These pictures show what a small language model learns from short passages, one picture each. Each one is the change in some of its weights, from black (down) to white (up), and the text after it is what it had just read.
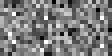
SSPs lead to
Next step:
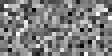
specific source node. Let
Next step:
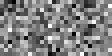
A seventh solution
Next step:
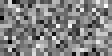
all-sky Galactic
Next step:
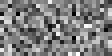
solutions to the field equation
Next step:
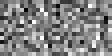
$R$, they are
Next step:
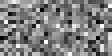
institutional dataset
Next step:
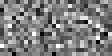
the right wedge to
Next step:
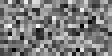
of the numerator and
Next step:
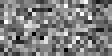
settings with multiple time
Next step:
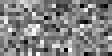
region of self - consistency
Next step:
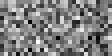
control and signalling
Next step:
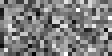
the SNR of the
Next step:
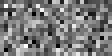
justify the hypothesis
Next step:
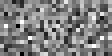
differ sufficiently, then one
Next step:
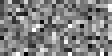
are identified as described in
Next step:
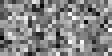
sender agents’
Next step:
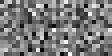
smaller magnitude differences can
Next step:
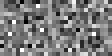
The FSI model was
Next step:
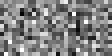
ion, there exist secondary
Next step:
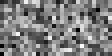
(ST) using the
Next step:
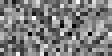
that covered the entire
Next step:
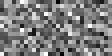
reasonably accounting for
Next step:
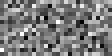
$\beta \sim
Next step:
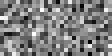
Here we assumed that
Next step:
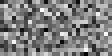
breaking for three-dimensional
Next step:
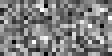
star. Assuming
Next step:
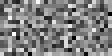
in described in some detail
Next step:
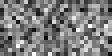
the curtain,
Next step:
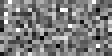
depth in both degeneracy
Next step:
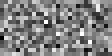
pattern in the silicon
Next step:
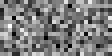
the double cover of
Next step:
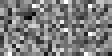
the dictionary
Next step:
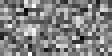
chaos of a
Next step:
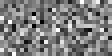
is explored that the transverse
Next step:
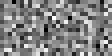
only provide explicit treatments
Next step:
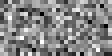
details of the acceleration zone
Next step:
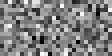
of the collective
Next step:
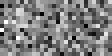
among the 10 systems with
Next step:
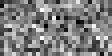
K. Explaining
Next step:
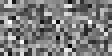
capture the extent to which
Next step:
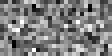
as follows. The
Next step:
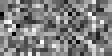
uncertainties of the observed line
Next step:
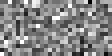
of expected occurrence
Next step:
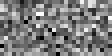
of both the {\sc
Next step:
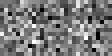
proposition {\bf
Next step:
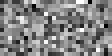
as would be expected away
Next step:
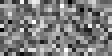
submitted to the
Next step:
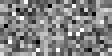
potential \cite%
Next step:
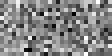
BH scenario is what would
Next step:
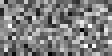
the velocity. For
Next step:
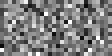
unless they are being
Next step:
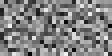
the expansion in the plane
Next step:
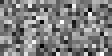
absorption/emission spectra
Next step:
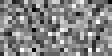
can be scalable by
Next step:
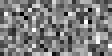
each cycle (Fig.
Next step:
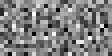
apparent Weiss temperature is
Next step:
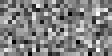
could be resolved. This
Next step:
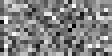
subspace through two possible scattering
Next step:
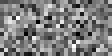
from Garcia and
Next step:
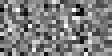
gaugino masses
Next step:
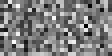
minor improvements for
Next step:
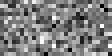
field (see Fig.
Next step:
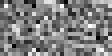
[15]. The overall
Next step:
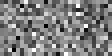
but replacing the classical
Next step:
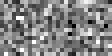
with increase of pressure,
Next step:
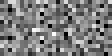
pick numbers are
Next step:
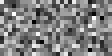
short S $\cdots$
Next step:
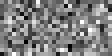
our proposed approaches. As
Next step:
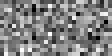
behave as such by
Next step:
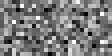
particularly compelling in relativistic
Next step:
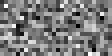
grown under static and
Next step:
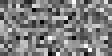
The solution to these apparent
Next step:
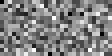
involved. This technique produces
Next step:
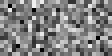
some antisymmetries between
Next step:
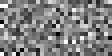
exchange coupling and a higher
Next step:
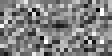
population size due to
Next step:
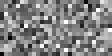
different quantization conditions:
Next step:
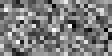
rise and fall and the
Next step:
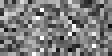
4 particles. Thus the
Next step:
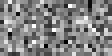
integration by parts. In
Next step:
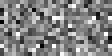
single spin quantum sensor by
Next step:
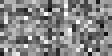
graph optimizers
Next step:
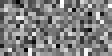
and applying the same shift
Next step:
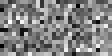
avenues for future
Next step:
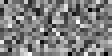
the discrepancy is
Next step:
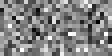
the vector potential by use
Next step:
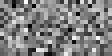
e-ph interaction with
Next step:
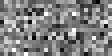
learning scenarios where rich feature
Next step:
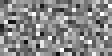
sealed into a
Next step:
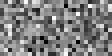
of the procedure given
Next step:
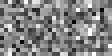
of the fluid of
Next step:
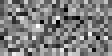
are absent in the
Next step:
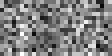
(\sigma ({\cal
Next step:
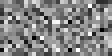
group in the same way
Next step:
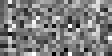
classical simulations and agree well
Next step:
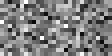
\dists \equiv
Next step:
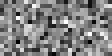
a contribution from the effective
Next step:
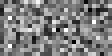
in terms of metrics such
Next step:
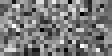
been preferred because they
